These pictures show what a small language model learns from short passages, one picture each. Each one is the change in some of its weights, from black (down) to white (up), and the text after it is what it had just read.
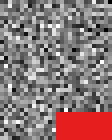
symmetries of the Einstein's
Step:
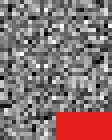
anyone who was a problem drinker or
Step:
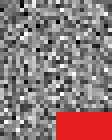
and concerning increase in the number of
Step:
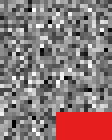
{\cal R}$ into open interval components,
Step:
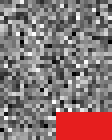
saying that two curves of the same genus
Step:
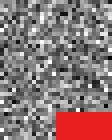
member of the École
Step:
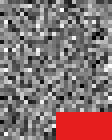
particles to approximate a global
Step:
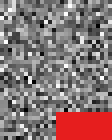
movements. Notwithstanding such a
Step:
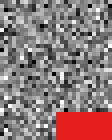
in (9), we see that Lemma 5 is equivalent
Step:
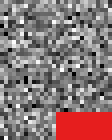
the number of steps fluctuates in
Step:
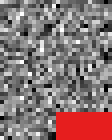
indirect role in employee's
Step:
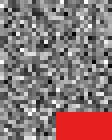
\quad\mathfrak g\;\quad$ &
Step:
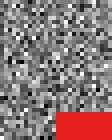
Region of Nigeria participated in
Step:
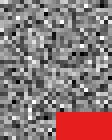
is $N(\xi/\sigma, 1)$, where
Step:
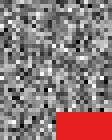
at first that all vector fields (that is,
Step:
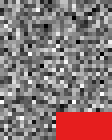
potentially leading to degenerate solutions.
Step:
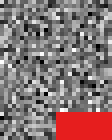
ingesting water-related data to
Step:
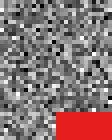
instead of aiming at subdomain
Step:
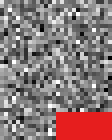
the classical family decomposition of Feller's
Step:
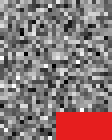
procedure as follows. Let $G$ be
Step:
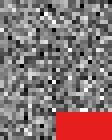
with eCharge4Drivers?
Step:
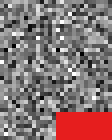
or its scientific name
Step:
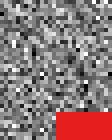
Nearest Neighbor and
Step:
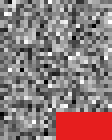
(\overline{d_m} \to
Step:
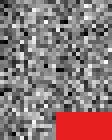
repelled by the weight coefficients
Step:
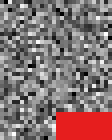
to each $\pi\in\sum(S)$, there
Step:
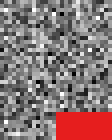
and other conditions by applying them to the
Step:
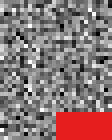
statistical processing). Monitoring was
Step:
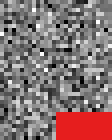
the entire lifecycle of data
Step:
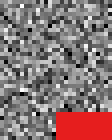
parameters obtained in the sample step of the
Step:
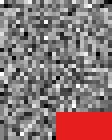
to a Brownian motion, as it was
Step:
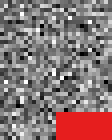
to those presented in the frequentist
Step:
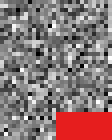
$\phi^* (L) \cong L^{\otimes
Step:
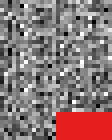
\hline \end{tabular}
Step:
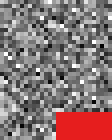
51.38% regained smell
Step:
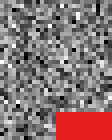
used for screening of wireless
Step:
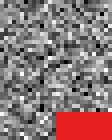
and if there exists an $n_0$ such that
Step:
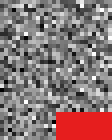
the world we live in. Although
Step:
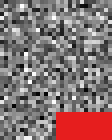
the series ${{g}^{\varphi
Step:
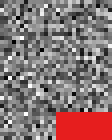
engineering properties of natural soils.
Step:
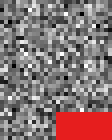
population. The urban local bodies
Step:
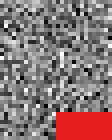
as a function of irradiated
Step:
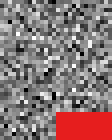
definition of the Schur complex differs from the one
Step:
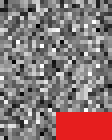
again a derivation, so $\delta$ is a
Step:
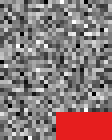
of the adjunction formula play a
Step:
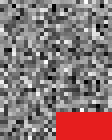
finite so is $K_p.$ The subgroup
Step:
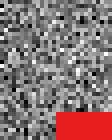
Abstract Dental caries is one the
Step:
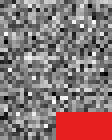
the gravitational force.
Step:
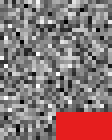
and responding to the tasks that characterize
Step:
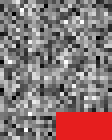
the sun, electricity or
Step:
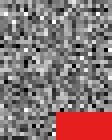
\mathfrak{B} . Proof: For any
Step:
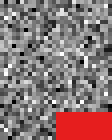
also closed in $U$. This shows that $S$
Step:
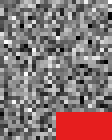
The author goes back to
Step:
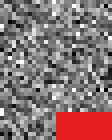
fathers and mothers. Human
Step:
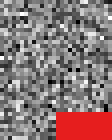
them from their enemies for a long time.
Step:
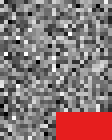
formed by the breath of air and
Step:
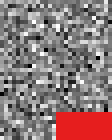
for the set of linear operators ${\cal R}(\phi
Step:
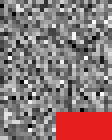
fold changes of differentially expressed
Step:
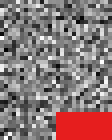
these microbes when isolated showed
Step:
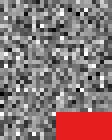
into it peri- urban space as
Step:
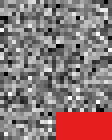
with deep insight into students' writing
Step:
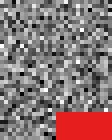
motion. Let $Z$ be a bounded
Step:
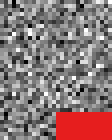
Life Science Limited), a
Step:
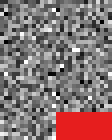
energy capcacity cosntraints
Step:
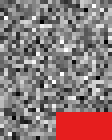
let $\Dc = eH_ce$ be its
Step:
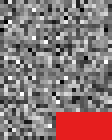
includes: Linear Programming
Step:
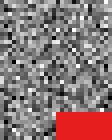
error is 0.05. The lack of a
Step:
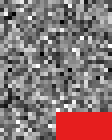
miss couplings such as that between
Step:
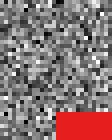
the globulin obtained from the birds
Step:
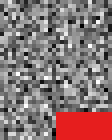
It includes Wi-Fi connectivity for
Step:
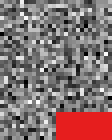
massive vertical headspace)
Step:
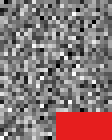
of the sender-receiver during the
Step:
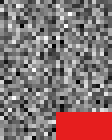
faculty who are the service provider
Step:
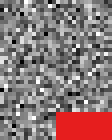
arguments, reasons,
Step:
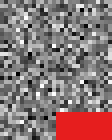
an analysed PM. 5.- Figure
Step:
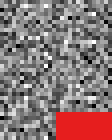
\N$. We can make these assumptions since
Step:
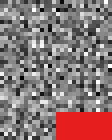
exist $q-2+A $ pairs
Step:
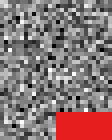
to a long sequence of linear systems, where the matrix
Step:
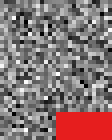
each one influencing the others.
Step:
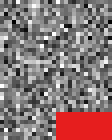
students were included in the study group of the research.
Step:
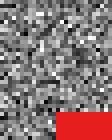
prominent role in the study of the algebraic
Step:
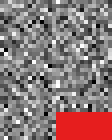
were analysed and grouped into themes. The
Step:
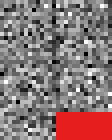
\ref{constr}. Choose a section
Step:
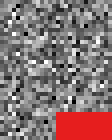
State Civil Apparatus
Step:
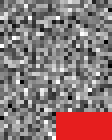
trajectories, that is resuming the change
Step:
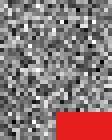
Replies sent Number of replies to
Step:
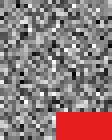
The first idea that comes to the mind is
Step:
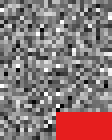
all the analysis, stresses and strains were
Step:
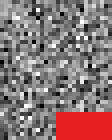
Working Paper 812, Dublin:
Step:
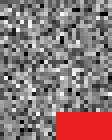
use, it will be convenient to define the
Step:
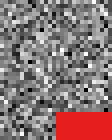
${\cal R}_N$ for each $N$ and
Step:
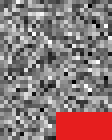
that people, and human and
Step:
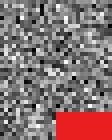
screening in stroke patients to
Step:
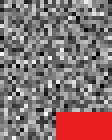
mm of Hg. The blood
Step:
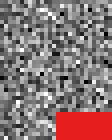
December 2021; revised on
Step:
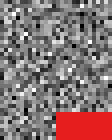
Clinical Pharmacy,
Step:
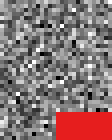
domain experts to further study the selected
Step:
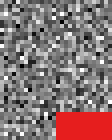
called seismic loads. Here we are
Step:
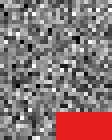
Insecurity Assessment Scale"
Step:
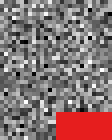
with a flag. Most
